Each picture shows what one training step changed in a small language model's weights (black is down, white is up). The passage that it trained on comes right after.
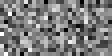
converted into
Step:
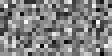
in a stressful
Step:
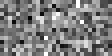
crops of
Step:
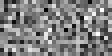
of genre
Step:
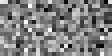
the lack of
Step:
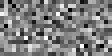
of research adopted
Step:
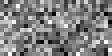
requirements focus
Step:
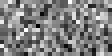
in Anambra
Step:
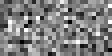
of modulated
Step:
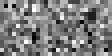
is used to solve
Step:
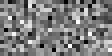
methodological references
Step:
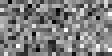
the features that
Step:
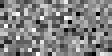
modules. The
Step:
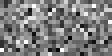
is found in the
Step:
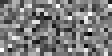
rate. Water
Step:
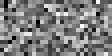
treatment, the
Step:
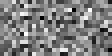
Source and
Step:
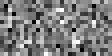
challenges in
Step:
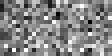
For $d >
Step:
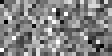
Results show that the
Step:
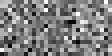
of ROA is
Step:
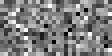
no espírito
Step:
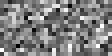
в той час
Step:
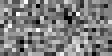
The computational
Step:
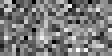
как и в
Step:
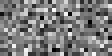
Ils sont
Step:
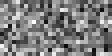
através de
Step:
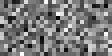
como Madrid
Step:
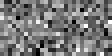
6 éves
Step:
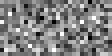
in university
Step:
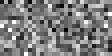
through the manipulation
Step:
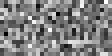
less in such
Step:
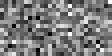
MPI scores
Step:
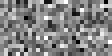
The town of
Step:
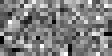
в сучасних
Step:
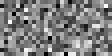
CAD &
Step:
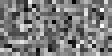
a lot of
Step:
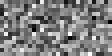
implementing the Social
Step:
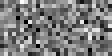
investigation of the
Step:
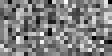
the current
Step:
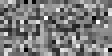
uma variedade
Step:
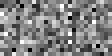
dicho, le
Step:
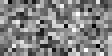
National School
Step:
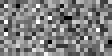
da cavidade
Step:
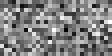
of as many
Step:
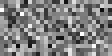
one computer system
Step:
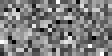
musical stimulation
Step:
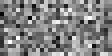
Environ Dev
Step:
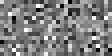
between level of T3
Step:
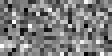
proceso de
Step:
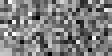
equipped to
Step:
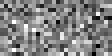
She can be
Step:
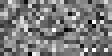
inson hayot
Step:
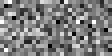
increasing the
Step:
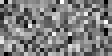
5 лет до
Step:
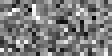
is also the case
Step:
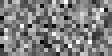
signifies serious
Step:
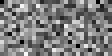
apostaba a
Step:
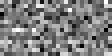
simple, compact
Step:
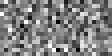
among the various
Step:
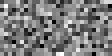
These approaches
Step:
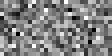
va koinot
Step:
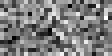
Fund von
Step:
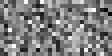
iron release
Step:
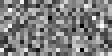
prevention) in
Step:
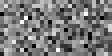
to analyse
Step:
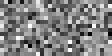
as booster or
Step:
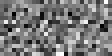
into predefined
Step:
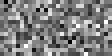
afirmar que
